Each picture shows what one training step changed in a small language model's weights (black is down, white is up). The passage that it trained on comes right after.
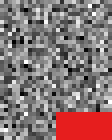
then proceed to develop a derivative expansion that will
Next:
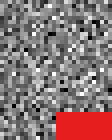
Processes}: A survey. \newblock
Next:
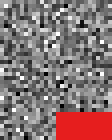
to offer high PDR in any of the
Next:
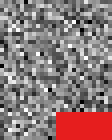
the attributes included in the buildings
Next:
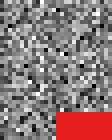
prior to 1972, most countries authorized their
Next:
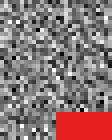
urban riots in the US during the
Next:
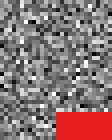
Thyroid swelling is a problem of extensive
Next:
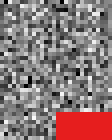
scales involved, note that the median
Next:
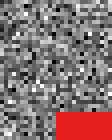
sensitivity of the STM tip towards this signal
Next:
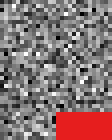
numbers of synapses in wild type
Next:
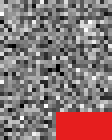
of Computer Science and Technology, Jilin
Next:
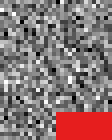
the sharia of Muhammad
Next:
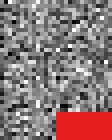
regions however to avoid extreme doses, we increased
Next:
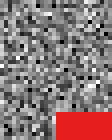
Each chunk is then is converted using
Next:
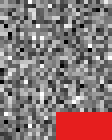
TMI sites as well as provide
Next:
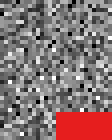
Examples of student trajectories Student
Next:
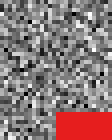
to zero (or, rather, if the characteristic
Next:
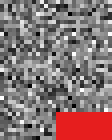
${\cal J}$ is reasonable: the timescale
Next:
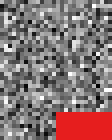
\;, $$ is a diffeomorphism
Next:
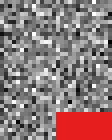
These findings further emphasize the multidimensional nature
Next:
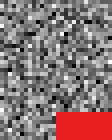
the community either as standalone software or web
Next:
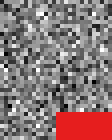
also envisaged that by law, in some
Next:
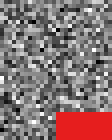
the difference between experimental and control data. Moreover, the
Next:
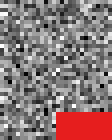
system for the activation and complete functioning of the
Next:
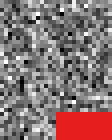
for corruption in the sector, as it
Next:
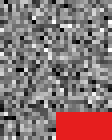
The GL is contructed in a way that
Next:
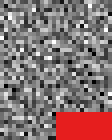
are the EoSs of symmetric nuclear
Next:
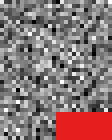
a single forward pass, given only a few initial
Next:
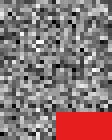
located in Alice's room into a
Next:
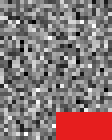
the other hand, with the advancement of technologies
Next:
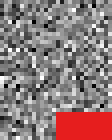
the addition of Ba²⁺ ions was
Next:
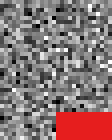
prediction accuracy by 10.74%, from 6.05
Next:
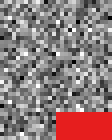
20–25% improvement in India's
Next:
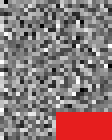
Electroencephalography was recorded with
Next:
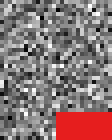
glass slides, along the director of the
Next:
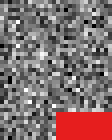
it and the utilization of electronic evidence since it
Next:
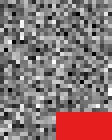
It is important that changing the magnitude of the magnetic
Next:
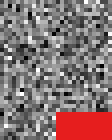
of the fat change and may eventually,
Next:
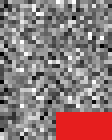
suggest a need for comprehensive educational
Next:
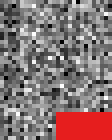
following paragraph, we explore the prior suggestion
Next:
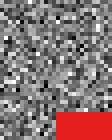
the Ca trend, we notice that at the
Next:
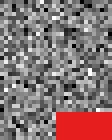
and Nwolisa and Amakor
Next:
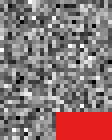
as the we move from short term to long term.
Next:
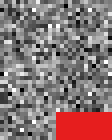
different technologies as required as possible. According to a
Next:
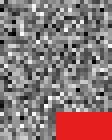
uniform density profile is really the most challenging for
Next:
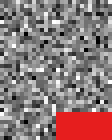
bring about antifeedancy to *T.
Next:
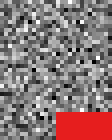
psyche, a fact that is
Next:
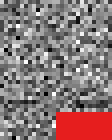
function for the cases of 3--25 samples. The
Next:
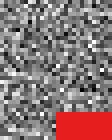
he is funded is lower with higher k .
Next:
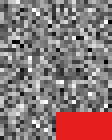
Overall, strategic alignment, service
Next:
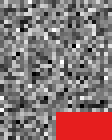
Event). The correlation, the author thought,
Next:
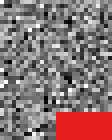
(1956) *Taxonomy education*.
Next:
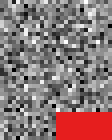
[41–43]. In this work, we show
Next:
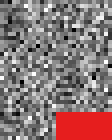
one entity and relation). Fig. 3:
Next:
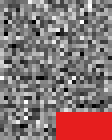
in the previous section. The cycles are time
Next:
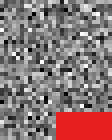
system interdependencies, (4) those that
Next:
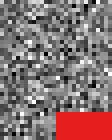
accessible) for a certain period of time?
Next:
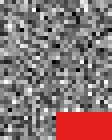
$\epsilon$ corrections explicitly. Note that for
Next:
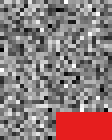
selection process involved, opinion on companies
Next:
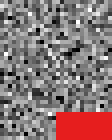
denoising. Here, we use N2S
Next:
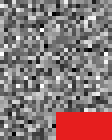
a) Dorsal, b) ventral
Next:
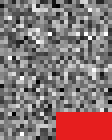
unsymmetric panels and is restricted
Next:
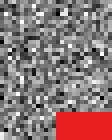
largely dependent on fossil fuels,
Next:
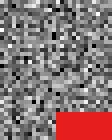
different format from the rest because we modified the
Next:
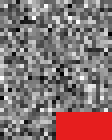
as a body part. As noted by
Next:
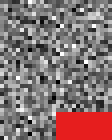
and its usefulness in the preservation of
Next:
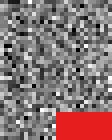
and Faé lakes. Fig. 2.
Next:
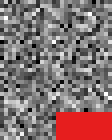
\quad \text{or} \quad
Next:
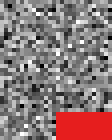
instrument were kept confidential.
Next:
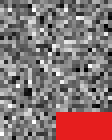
from all the earmarks units. The
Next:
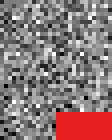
for financial institutions > Provision of easy
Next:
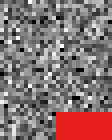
and also the radio wave observations of pulsars
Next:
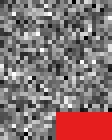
is capable of detecting hazards
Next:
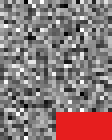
were also higher. The most extreme event, at
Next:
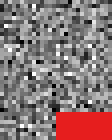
x is a static variable as considered in a probability
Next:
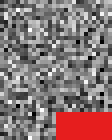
of the drivers of anthropogenic
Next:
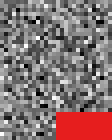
in classification accuracy based on the small dataset.
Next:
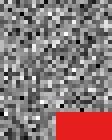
can be found that the overall ROC value of
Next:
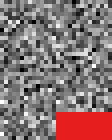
the poles of the gluon propagator.
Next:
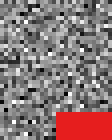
- 250 μ l) were allowed to
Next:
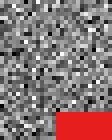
a bipartite link randomly selected\\
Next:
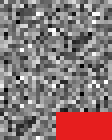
affiliated with the SESAME
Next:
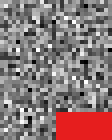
to time soil samples were taken out and the
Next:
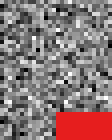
what follows, for simplicity, we will
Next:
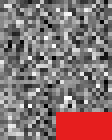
(black: Renaissance,
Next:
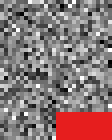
that the total mean of women sample responses
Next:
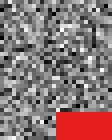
volts, set by the user, 250
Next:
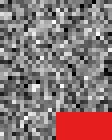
were within the permissible limit set by the
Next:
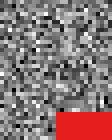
could employ various countermeasures to detect
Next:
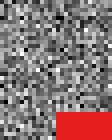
of Extrasolar Planets.'' The
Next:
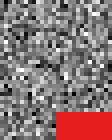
vary accordingly. Risk Management
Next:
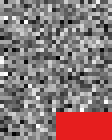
stage of market development. – Low sales
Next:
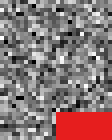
pronounced contraction, decreasing to
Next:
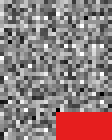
Private School Effectiveness
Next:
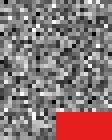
with respect to $|{\alpha}|^{2}$ is
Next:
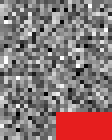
being the Breit--Wigner mass of
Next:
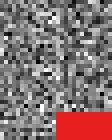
study is the interaction of Photon with matter.
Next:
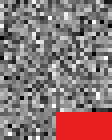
transmission image of the PSs (diamater
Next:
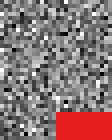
may reduce some of these errors. In all, the
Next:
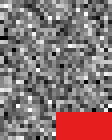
bond force where bond softening starts.
